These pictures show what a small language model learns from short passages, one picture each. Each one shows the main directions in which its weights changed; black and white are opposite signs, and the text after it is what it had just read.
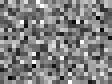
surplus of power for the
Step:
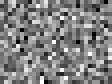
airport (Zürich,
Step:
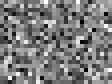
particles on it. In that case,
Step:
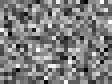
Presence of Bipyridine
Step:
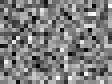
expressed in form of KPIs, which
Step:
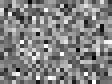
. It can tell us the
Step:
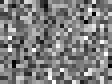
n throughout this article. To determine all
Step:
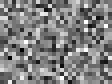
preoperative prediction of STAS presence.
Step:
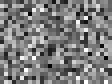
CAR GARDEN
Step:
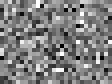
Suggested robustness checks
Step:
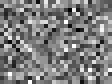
loads, and 3.5% with
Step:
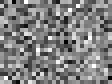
Regulatory Authority of the
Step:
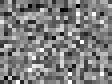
by the companion of
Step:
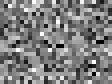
related to the unsaturated to
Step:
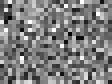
feudal rule. They were force
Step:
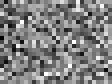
it means to be a teacher and a
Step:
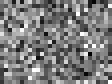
relationship. As far as authors'
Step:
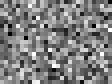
the requirement for the degree of Master
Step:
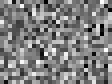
useful for helping teachers,
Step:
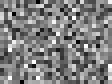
productive sectors of society, in aspects
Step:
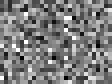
odour or drugs that the sensitive
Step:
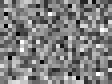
actors and environment. *Music
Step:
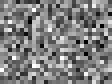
superdisintegrants on its
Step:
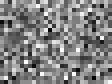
to lack of data. [3,
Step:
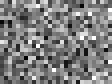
to perform the transaction. The
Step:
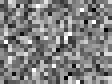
air flow (synthetic air
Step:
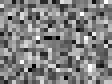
original BIRDkiss model.
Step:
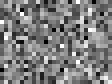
with Ca^{2+} , which
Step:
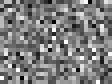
uncovering their accomplices
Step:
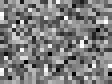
chloroticum* Nees ex
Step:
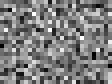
in this area will lead to more
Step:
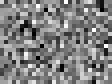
remain unprotected in these
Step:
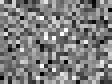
education, culture... Under that
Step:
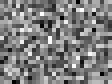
level of Galectin-3
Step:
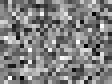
of configurations and temperatures on yield
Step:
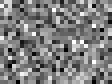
MWCNT and PEEK
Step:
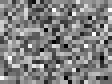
the conditions $Cu > 6$ and
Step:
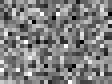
University of Molise,
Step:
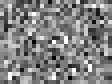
presume that counseling is an
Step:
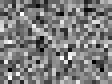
as, the span length, the
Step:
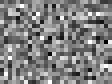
properties (Adebo, 2021).
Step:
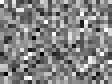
Swedish EFSA experts to
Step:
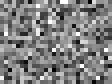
expects that individual reactions are more authentic
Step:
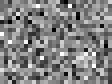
and results, of basic or applied scientific
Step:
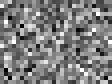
reap scale economies in distribution and
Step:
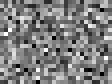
wavelengths at the detector
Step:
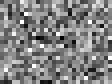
within CCS networks and how these
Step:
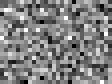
shown in figure 2 IB.
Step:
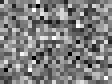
support modes. Statistical analyses included
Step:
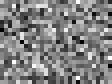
in which the samples were incubated with
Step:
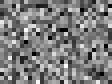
in the Middle East Review are
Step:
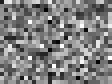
ISSUES Peak shaving
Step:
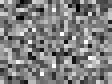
residents suggests the emergence of
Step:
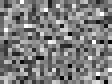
alteration in liver functions.
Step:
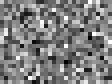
1. The flow discharge in first zone
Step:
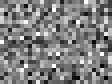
are proposed for polar codes to improve
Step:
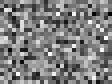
directly comprise a major source of human
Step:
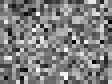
Recently, both the public and the
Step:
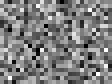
about Kosovo and it is
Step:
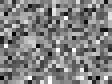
Sierra de Tilarán,
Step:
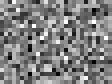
Internet usage, Internet usage monitoring,
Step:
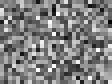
V_{DCbias} represents the
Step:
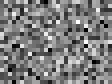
⁷ 2. Short form
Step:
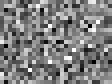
well as complex (mixed and
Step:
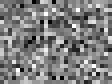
is an estimate of the likelihood
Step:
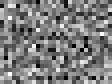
0$. That p eventually reaches
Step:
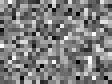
photodetectors based on metals
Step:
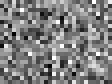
resulting in lower tax payments, which
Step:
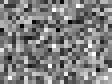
Nadu, Tripura).
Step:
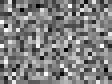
by applications of AI need to be
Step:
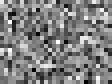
to make money transfer. Cashless
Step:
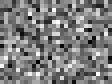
in Indonesia who want to learn
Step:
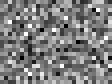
formal analysis, investigation, data
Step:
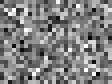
physicochemical properties depending on the
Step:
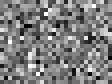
to the struggle against climate change
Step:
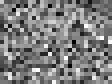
the age of 16. These fathers
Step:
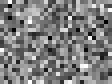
would like to thank Arnaud
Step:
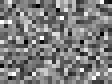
and remotely sensed systems to
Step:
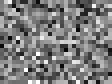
one?. In the 8T because
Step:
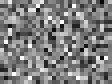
several organisms sequenced have been deposited
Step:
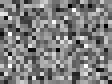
derivatives play important roles in this
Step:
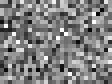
that given two random variables X and Y
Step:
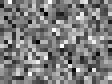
derive an expression of photon energy
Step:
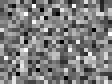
optimiser model that is used as
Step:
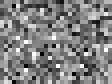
in a MOOC?
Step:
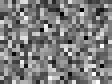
with the knowledge, skills and capabilities for
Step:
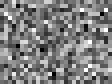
GO does not provide the exact amount
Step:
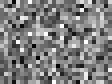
effective commitment in organization. They concluded
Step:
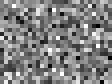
solid shapes, engraving
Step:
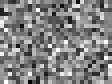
leadership has a favorable impact on
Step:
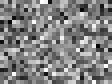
to be maintained. Orange = predicted
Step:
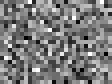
IN MAGUINDANAO
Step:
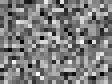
feeling, biologically embedded in a
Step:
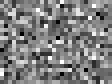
• Chitimacha
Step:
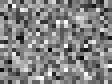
to self-analysis is
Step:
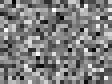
Gosset, better known under his
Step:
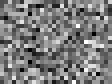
developed by streamlining the
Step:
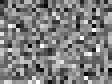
today will become more simple or
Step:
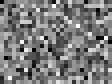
Enugu metropolis.
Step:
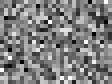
color and turbidity; the general
